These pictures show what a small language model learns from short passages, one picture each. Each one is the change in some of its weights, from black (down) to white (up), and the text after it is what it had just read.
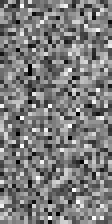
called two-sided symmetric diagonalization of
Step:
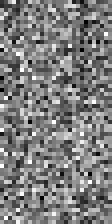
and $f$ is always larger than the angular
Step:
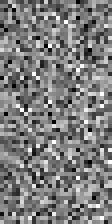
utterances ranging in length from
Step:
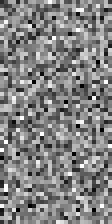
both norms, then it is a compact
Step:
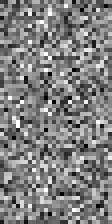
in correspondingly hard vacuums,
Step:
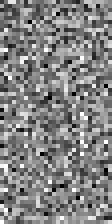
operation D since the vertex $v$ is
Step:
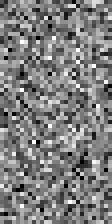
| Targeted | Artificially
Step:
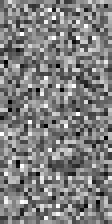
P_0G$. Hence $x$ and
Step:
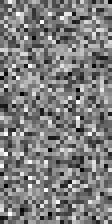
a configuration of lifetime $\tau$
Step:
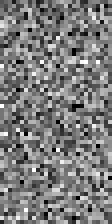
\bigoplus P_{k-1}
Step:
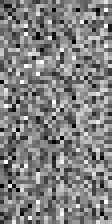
\end{align} Inserting the identity
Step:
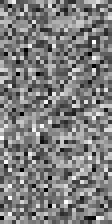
the sharpness of the break. The
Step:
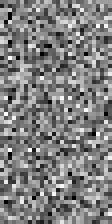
fixed a cusp $z_0
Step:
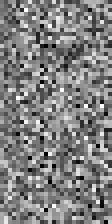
On the other hand, \begin{align}
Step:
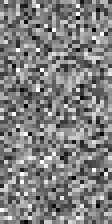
estimated field at the muon site due
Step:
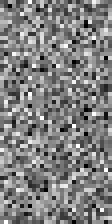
The interferogram generated by the light
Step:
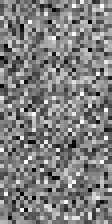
similar proof in Lemma \ref{sectional}.
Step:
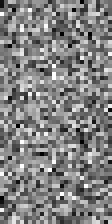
function. $\nu\geq0$ is the
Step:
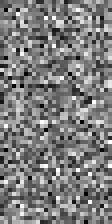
- 2\theta$ x-ray
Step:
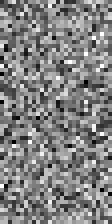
the Euler--Poisson system
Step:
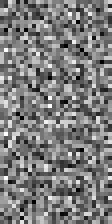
of morphology B. Additionally, when
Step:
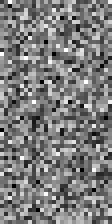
capture spatial features from EEG data.
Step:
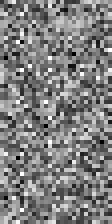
the very beginning for the homogeneous
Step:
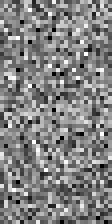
Weak Supervision},
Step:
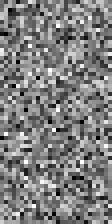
$m(n)\to\infty$, then
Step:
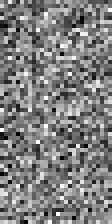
set of objects $A$, and one
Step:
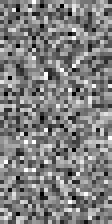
MCI of the ECI and the
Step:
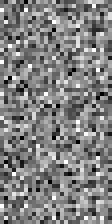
to retrieve available studies on the
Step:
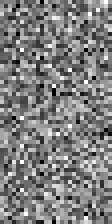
of angular momentum as % \begin{eqnarray}
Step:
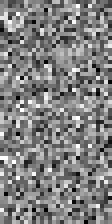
this point. i) In evaluating the
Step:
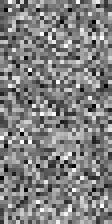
topological insulator (STI).
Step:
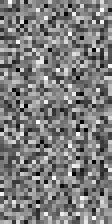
arises for a suitable limit where
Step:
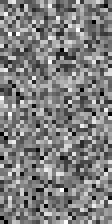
the destruction of molecular clouds
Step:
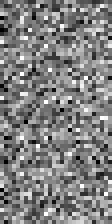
conditioning framework rather than a leading dynamical
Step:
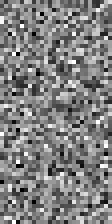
R. Mégret, M.
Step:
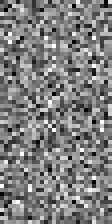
metrology. ## 1.
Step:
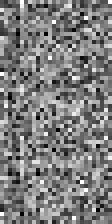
for which fixation is proved in Theorem
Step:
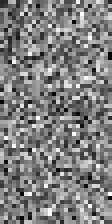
we assume that bodies 1 and 2 have
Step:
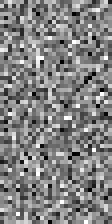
cosmological epoch. Such processes have
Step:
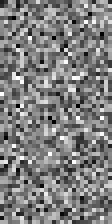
of Bessel function becomes singular at
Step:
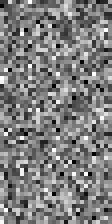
$$ with $N$ in the stated
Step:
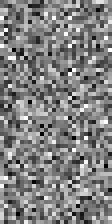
capabilities are then augmented with
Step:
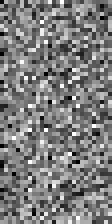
based on time-dependent Hamiltonians of the form
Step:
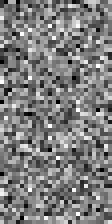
for some $q > 1$ and some
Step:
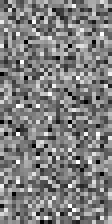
Schauder interior estimates (with non
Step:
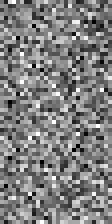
from different ILC methods are dominated by
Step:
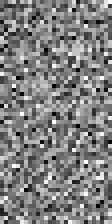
shown to be incompatible with the measured
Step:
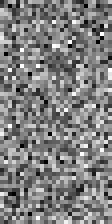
which is not the case. In this paper,
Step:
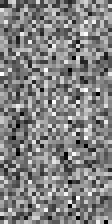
of the normalizing constant and so it is possible
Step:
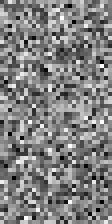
the ground state or excited
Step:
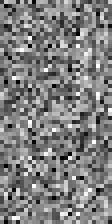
traces} We now restrict to the case
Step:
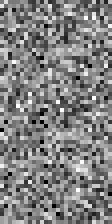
the condition $ \partial \bar \Omega =
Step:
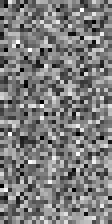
of innocence regarding estimates
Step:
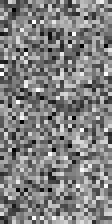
and unimodal with span
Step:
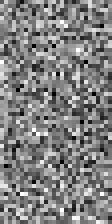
needed. For every two-qubit
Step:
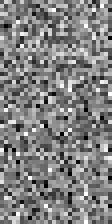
Cooper pairs coherently
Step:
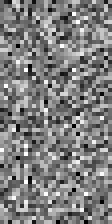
the scalar field energy-momentum tensor
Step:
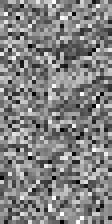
the absorption peak shape and position on
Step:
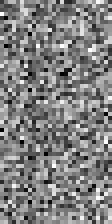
size when scaling to a large number of
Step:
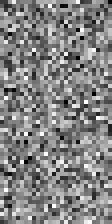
the collective and individual
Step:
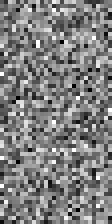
sample appears to be ordered in both the
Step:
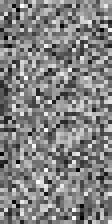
accuracy for 4th-MPS and
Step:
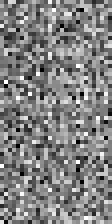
already used, for example, the notion of
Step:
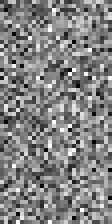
those for the correlation between the two types of
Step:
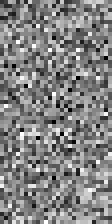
one observes oscillations in the minimal amplitude
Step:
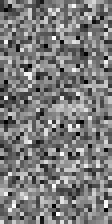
y\V, $$ where $C$ is
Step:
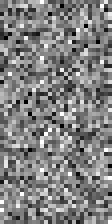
X_.(F^d)$ are two
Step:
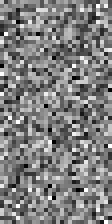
to be changed to be blockwise.
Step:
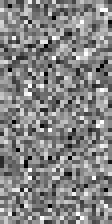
The first-principles calculations show that
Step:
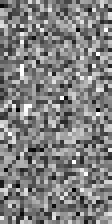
$v_{th}$. If the one
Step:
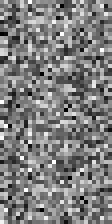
of $F$ and hence $G$ is
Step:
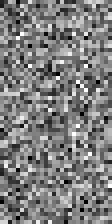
there exists an integer $k$ such that
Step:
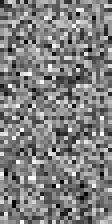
transfer, Bob can hand over his
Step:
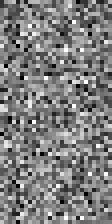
with $D=1$ for any
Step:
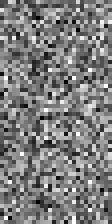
of a galaxy. Unfortunately,
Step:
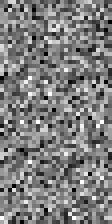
a simulation that has already reached the
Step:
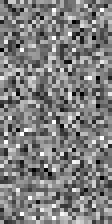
like the GC region, where several sources within
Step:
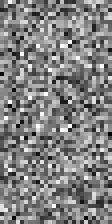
viewed as an analogue to the results in
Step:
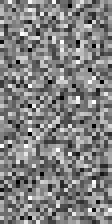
Research Platform, including
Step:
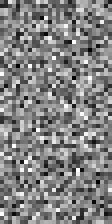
of each model being correct given some measurements and
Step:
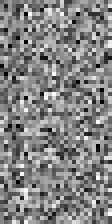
in \cite{Saleh2}. The
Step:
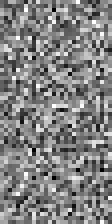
reader is refered to the paper of
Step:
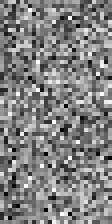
set with maximum posterior variance,
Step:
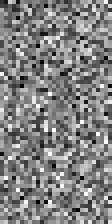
for a tree network. The dynamics of the
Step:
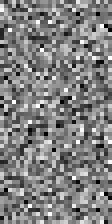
connection between the theoretical and experimental situations is not
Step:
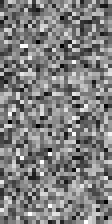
diffusion processes must be coupled and
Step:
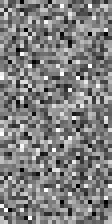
S)=0$ for all $i\geq
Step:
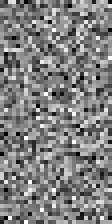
of their recent and past merger
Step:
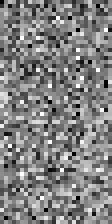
which is a contradiction. Hence our claim
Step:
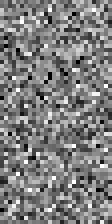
irradiating a Type 1b
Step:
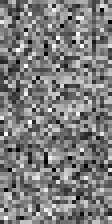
we employ the following integral identities to
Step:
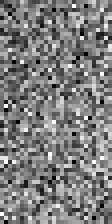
\end{align*} where we have utilized
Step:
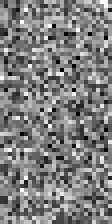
is \begin{eqnarray*} T_{4}
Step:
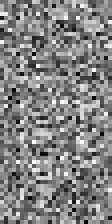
state as the magnetic field increases is connected with
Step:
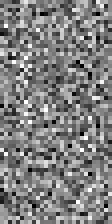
$T\cdot\Delta s$ is calculated
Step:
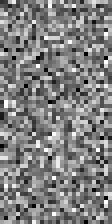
the problem $$ \min_{S\in
